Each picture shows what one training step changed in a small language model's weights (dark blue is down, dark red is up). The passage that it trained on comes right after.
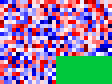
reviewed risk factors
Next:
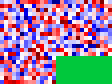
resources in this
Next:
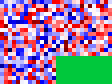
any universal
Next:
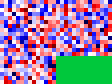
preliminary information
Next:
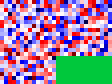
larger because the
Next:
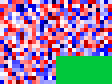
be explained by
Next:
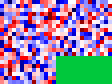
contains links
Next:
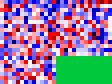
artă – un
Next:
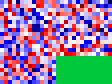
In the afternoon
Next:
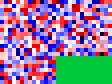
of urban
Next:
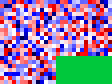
be enjoyed by
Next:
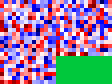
which accounted for the
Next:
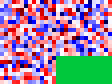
oxide. We have
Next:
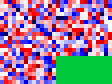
las disposiciones
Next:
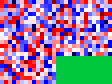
em uma sociedade
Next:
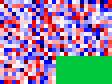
trimestre da
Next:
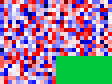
una pena, para
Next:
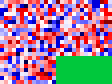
this area of research.
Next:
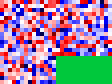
section five, system
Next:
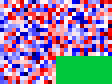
need to leverage the
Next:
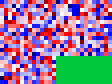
Expedition 51
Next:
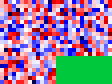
The most appropriate
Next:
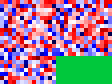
very low as compared
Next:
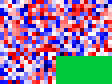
ao Ensino
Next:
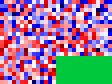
be mitigated by
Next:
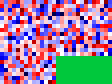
the U.S.
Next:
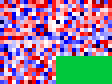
presence of primary
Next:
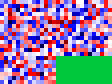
unj hurmat
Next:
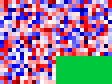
janrlarning har
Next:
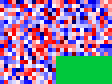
gènere o
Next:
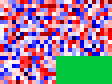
speedup on the
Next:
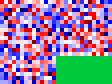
lahjasi deb
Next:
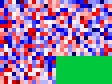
learning camp
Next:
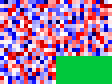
size of the model,
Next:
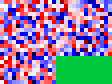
da Lei nº
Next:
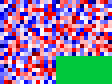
using PPDT
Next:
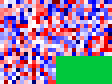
de Lacerda
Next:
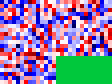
a procedure used to
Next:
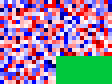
utilizing the
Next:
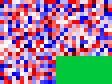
of the ecological
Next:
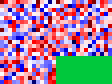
Themed Issue
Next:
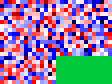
and lecturers,
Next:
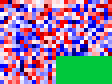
Distribution des
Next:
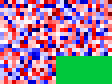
in Biscay
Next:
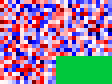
Refrigerator -
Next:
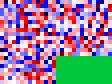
T, Department
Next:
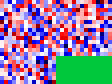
is no jury.
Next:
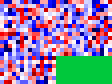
impôs à
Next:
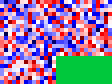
real valued
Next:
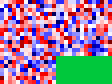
and Figure C.2
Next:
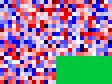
di Indonesia
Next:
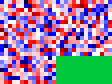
adjoining areas
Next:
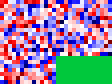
stable concave NA
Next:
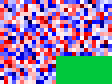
professor durante o
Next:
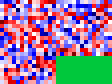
designed the research.
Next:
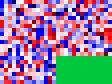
coding, a
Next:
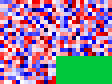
Advancements in
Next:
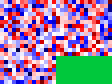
the replacement of
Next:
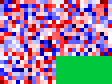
least squares
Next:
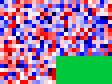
This research helps
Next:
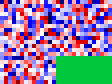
qilish zarur
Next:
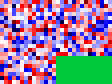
official organization
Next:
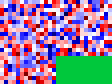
on Taxpayer
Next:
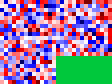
nutrition in a
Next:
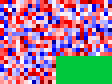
1. Analytical
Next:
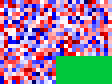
– Toshkent:
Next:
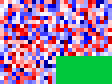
literacy and
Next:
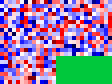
one-act play
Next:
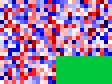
training sample, and
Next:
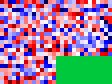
the students without
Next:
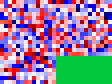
procedures followed for
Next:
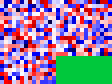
of curing.
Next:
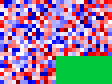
Ki mundin
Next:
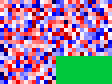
panel, 8)
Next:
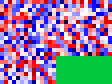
de ministrul de
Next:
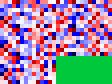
PR PS PT
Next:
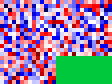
the answers in
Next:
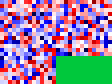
ни ташкил
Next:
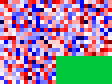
en cuenta y con
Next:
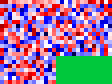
has proposed or
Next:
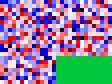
The model is useful in
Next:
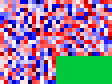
necessitates total
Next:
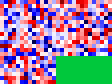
4 demonstrates the
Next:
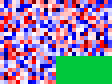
tend to be mild
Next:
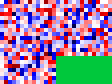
uchun katta
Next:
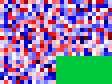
olib, dars
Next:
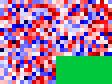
економіці та
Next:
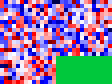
from a ten year
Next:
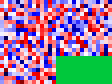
safarlari va
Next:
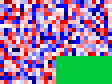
their gross motor
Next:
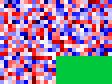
authors declare
